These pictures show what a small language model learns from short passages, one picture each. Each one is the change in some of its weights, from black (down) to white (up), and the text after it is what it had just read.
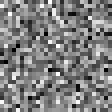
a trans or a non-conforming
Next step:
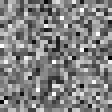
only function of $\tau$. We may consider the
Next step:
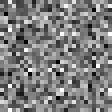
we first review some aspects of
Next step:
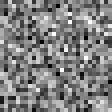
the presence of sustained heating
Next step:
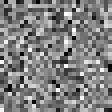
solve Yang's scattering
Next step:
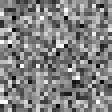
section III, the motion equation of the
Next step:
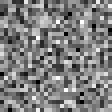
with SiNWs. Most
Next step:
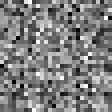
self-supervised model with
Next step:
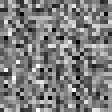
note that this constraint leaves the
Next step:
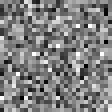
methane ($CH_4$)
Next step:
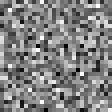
for authentication, while the
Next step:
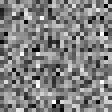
averaged. The $m$
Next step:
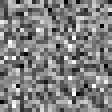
existing theorems, such as
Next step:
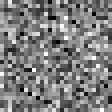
empirical mean from the true mean
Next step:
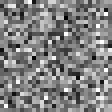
fundamental strings are
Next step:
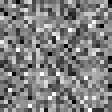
three Lorentzians and a
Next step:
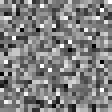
red and blue asymmetries
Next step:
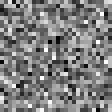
focus of the antenna and
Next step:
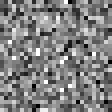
the reference system. The subsequent
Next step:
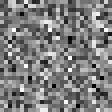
appeared in one of implications in
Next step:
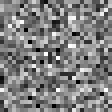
= \theta \; \delta_{ij}
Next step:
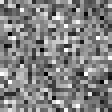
Recent measurements of $B\rightarrow
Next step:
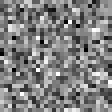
was fabricated by solid state
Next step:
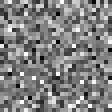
has been studied in detail later on
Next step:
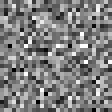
the vacuum were given by
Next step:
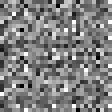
change in density does not change significantly the
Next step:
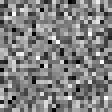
- $f_{\beta}$ (the second
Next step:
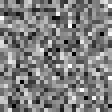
collisions the contribution from the
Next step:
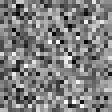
\end{figure} As stated
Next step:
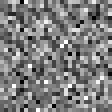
and network layer optimization problem integrating
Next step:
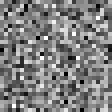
This leads one to believe that the
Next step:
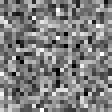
a statistically meaningful way.
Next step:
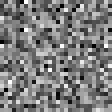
high bandwidth over two orders of
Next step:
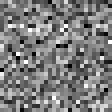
As a consequence, there would be
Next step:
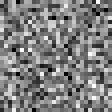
osculating Keplerian
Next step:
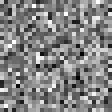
ABA-TLG, correlated
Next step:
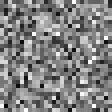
the function of the energy of collision without
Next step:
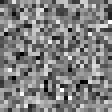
unitarity point, using the
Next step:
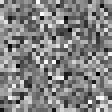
"definition1" for each
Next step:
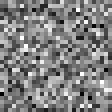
which lie within the Doppler
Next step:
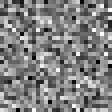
with a constant $\lambda$ so that $g
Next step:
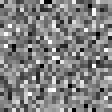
order yields threshold corrections where
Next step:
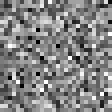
and estimation simultaneously.
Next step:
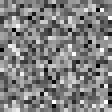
\ states:% \begin{equation}
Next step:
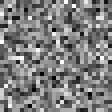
simplest way of obtaining the
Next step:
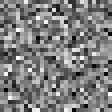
two cameras positioned above the
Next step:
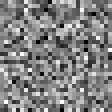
observed behavior does not depend on the
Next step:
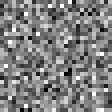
modulus. In the general case, when
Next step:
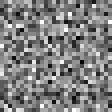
is mainly concentrated in less
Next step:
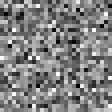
unstable, slightly higher than
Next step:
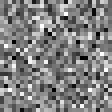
in the upper part. }
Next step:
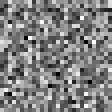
is smaller than the UV cutoff
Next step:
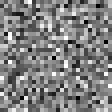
series, valid only close to the
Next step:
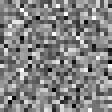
=-\mu_e$. Averaging
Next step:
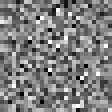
frequency, adiabaticity and the
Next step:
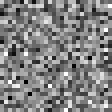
to be reliable and of high
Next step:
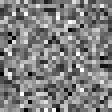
between the output and the output magnified
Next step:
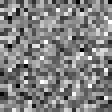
ultimately leads to
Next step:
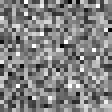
on- to off-source.
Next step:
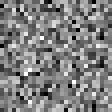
order to model their formation as realistic as
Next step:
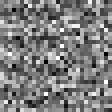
also makes use of observations made with
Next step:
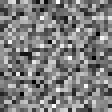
combining the delay profile, the
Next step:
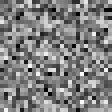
objects. We therefore wish to
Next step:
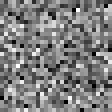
but energetically degenerate
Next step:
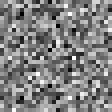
events in its so-called
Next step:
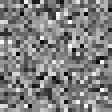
because of our simplified parameterization of
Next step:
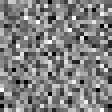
integral operation is defined as
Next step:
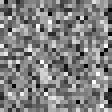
II atoms and Yb.
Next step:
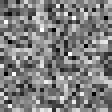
another self-charging
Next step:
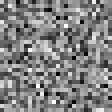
proteoliposomes. For the
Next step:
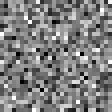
$\bb H$, is an associative
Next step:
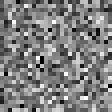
the soil humidity. Using
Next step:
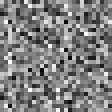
to utilize the above results in the
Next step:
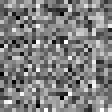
the 7nm film. The
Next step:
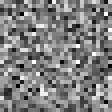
photometry for these Galactic
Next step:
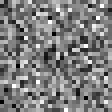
Berry curvature and the fact that
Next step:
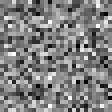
Thus at the brane the
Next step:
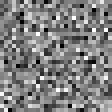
smaller than the SB procedure.
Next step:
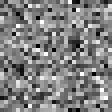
usually small. Thus it seems
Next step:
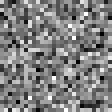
participants rewatch their
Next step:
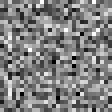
that physically admissible cosmological
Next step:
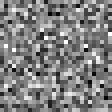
at $m_0$. On the other
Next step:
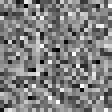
preparation \begin{equation}
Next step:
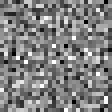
heated most and so expands, which
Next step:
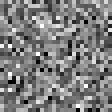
in the quantum system the protons become
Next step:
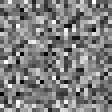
has been also remarkable the experimental
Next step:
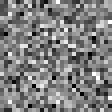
small in comparison with $\eta$ determines
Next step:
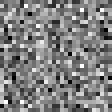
Now, if we want to reduce
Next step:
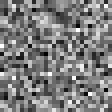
the envelope this is estimated to be
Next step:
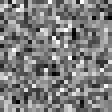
efficient gratings or chirped
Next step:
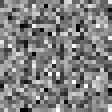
explained next). Hersen
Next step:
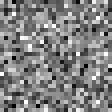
both C out-of-plane and
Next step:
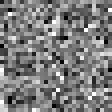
Zeeman splitting equal
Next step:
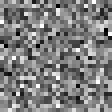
accounting for pixelisation or
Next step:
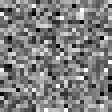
method} For the prior distribution of the
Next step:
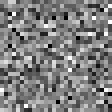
correspond to the scenario where some
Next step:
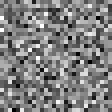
search for CB matter around
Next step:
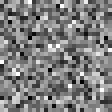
turbulent flow at concentrations
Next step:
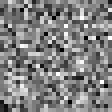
may also be applied to the films of
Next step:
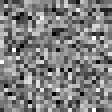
subtype & cls-2
